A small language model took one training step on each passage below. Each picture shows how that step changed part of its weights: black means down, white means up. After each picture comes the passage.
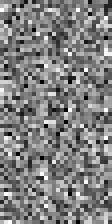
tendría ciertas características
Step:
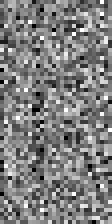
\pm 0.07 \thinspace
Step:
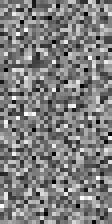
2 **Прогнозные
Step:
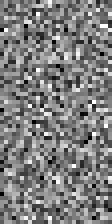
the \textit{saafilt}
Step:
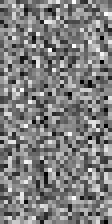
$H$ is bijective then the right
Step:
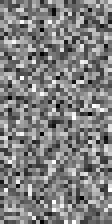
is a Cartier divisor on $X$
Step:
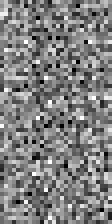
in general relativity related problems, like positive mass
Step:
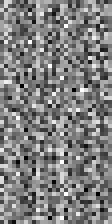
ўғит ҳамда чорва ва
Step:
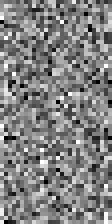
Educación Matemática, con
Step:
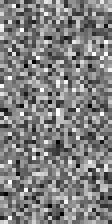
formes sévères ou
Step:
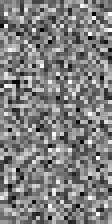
an exchange algebra. Hence it provides at the same
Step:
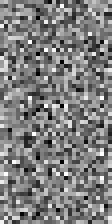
cost, and provides reliable results.
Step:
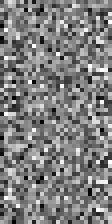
Theorem \ref{theo_eq_1}
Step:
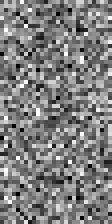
algorithms,'' \emph{The American
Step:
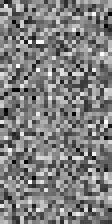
o‘yinli munosabatlar
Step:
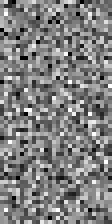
actual target ecosystem. As a result of
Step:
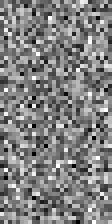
to Euler-Bernoulli beam equations
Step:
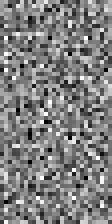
responden berpendidikan dasar
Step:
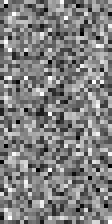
call such an n a largest G-value
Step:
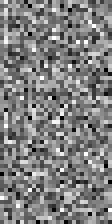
$\omega_{i}$. In the following, we
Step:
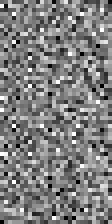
jalb eta olishi
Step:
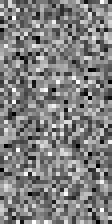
of this paper is organized as follows. The
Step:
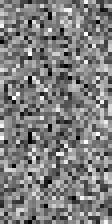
generate all $k$-body Pauli
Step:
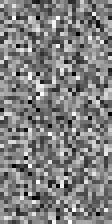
importance is mass dependent: since we assume the
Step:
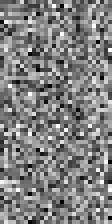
of transactions in S. The confidence of A
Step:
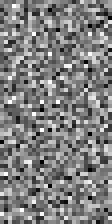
$Y(h_3)$ is a rational
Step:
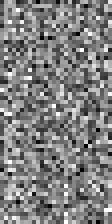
a full SED model which depends only on mass
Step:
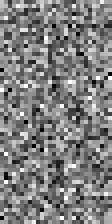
de íons Ca^{2+}
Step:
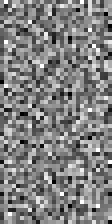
smaller, if required) such that $$
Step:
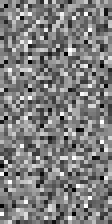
har bir blokni og'zi
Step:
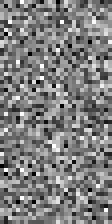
ni en de Hombre 25 Muy de
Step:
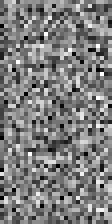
Lemmas \ref{lem2} and
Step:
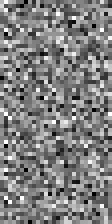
en torno a la cultura de
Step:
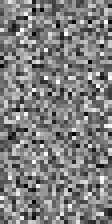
in the United States. However, it
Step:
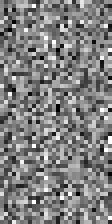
den Eingaben erstellt.
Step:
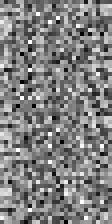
учун жарималардан
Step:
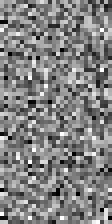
cuello lo que se realizó
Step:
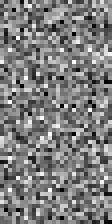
que el padre/madre
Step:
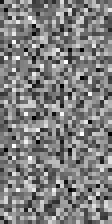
is presented in the isometric direction [Figure
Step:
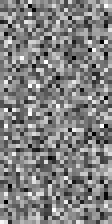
Ao analisar os resultados da
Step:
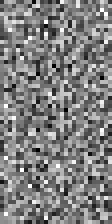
in main memory is also discussed. The structure of
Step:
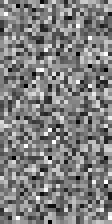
advantages of distributed antenna systems such
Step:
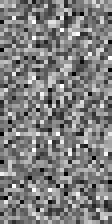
integrand is quite involved). There is an
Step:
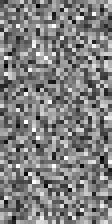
yuzasidan Kengashlarni asosiy
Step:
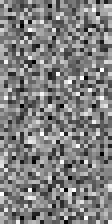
Сили, Пневма та
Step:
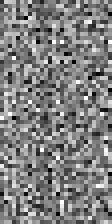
over $\Phi$. The objective in the
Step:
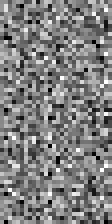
el sueño con la Escala
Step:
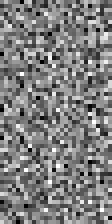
неполярном сорбенте
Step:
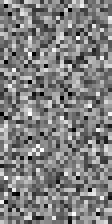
choice of a pump, the replacement of
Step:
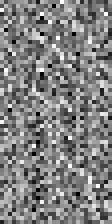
soğutucu çiller
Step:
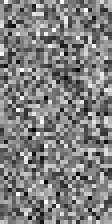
funksiyada qo‘llanishi
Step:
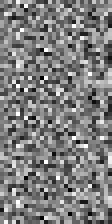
J., Hyun, D., and
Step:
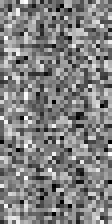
convex linear convex combination of their SRV
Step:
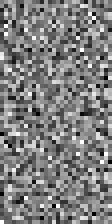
one copy. Thus the edge overlap
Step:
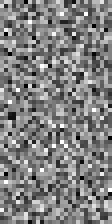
arquitetura e a cidade.
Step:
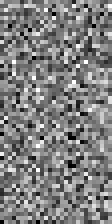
about 80~minutes is seen at the
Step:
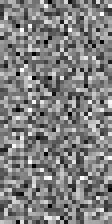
and (8), we have found:
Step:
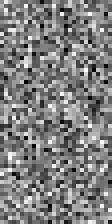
us denote by $\Phi$ a conjugacy
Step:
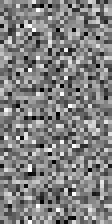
в экономику. Однако
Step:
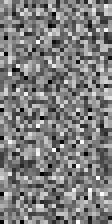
доктор економічних наук,
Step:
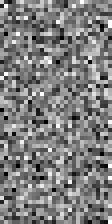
rate and the adsorption of water
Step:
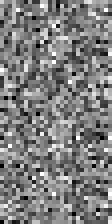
coefficients as well as their recurrence relation are
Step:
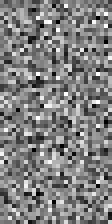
function of mispricing (price
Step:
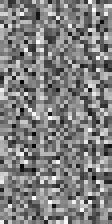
мавжуд. Уларнинг
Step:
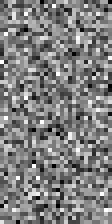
$$ connect two orthonormal bases in
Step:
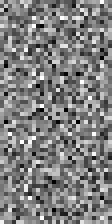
va ayirish shu narsa bilan
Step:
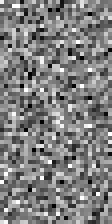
matter mass around 5 $\gev$, and the
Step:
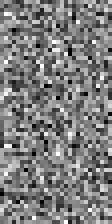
project into the production process. This method allows
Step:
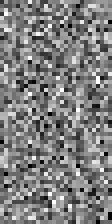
the correct behavior of DMTCP for two of
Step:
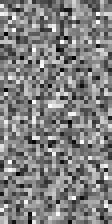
minimizes $d_\infty$-distance to
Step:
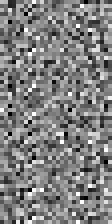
самоврядування. Україна
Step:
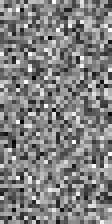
Brasil eram sertanejos.
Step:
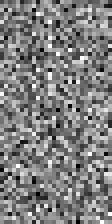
from the Carnahan-Starling equation
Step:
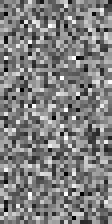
muammolarni yechish
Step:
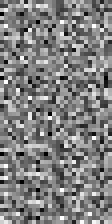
mundo desde detrás de la
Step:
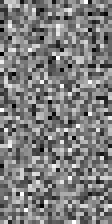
\cref{figure 4}b). We also
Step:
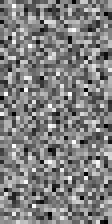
$G$ is its number of vertices. The
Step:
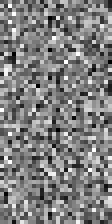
San Agustín (nn.
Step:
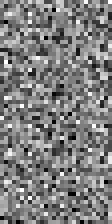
applying through a secured online portal or with
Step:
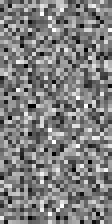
detalai arba labai
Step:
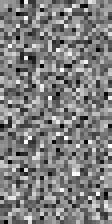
$T\nvdash \theta$
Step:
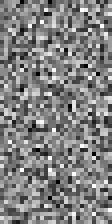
enough. Then, the Minkowski inequality gives
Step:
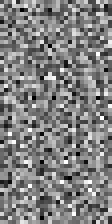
$S_h$ parameter to be
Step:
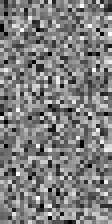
Nucl. Phys. }{\bf
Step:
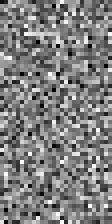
capture rates, potentially enabling
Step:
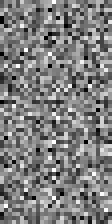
полученных результатов,
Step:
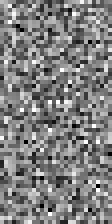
similar recursive procedure would build the polynomials as functions
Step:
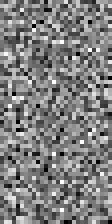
(or the density mass $\rho(r)$)
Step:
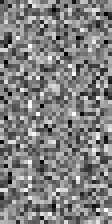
$A_n$ of $A$ supported
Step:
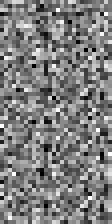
Respublikasi Konstitutsiyaviy
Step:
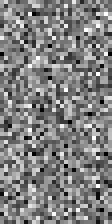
opens $W_v$ to construct an
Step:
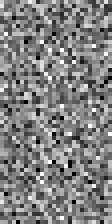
is het vak door nieuwe
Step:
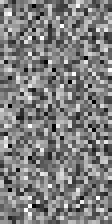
correct or not. Thus, the observations to determine
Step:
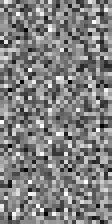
соз ва ишончли
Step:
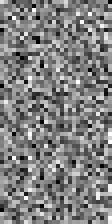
of this concept. The concept involves the following
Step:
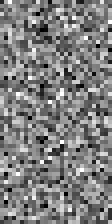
we propose a system and a reconstruction algorithm to
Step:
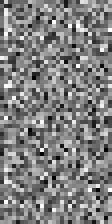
pixels in size. The output of such a
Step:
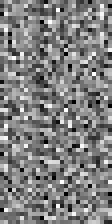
that $\alpha$ and each of its
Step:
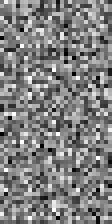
describe the input probe photons, only two terms
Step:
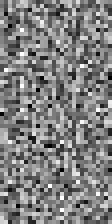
and through its Centers of Excellence
